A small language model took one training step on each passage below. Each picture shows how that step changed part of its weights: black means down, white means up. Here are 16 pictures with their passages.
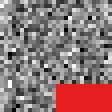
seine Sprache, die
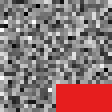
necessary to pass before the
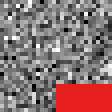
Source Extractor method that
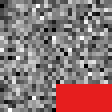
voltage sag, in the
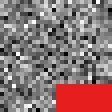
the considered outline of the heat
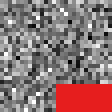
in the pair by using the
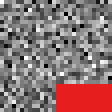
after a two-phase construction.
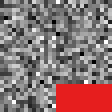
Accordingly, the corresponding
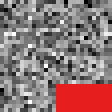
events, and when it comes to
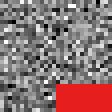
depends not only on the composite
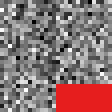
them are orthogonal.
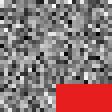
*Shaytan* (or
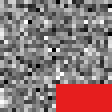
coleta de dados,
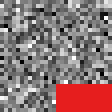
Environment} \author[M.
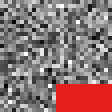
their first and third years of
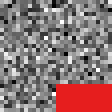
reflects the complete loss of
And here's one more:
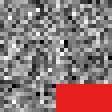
in the systems behavior, which might
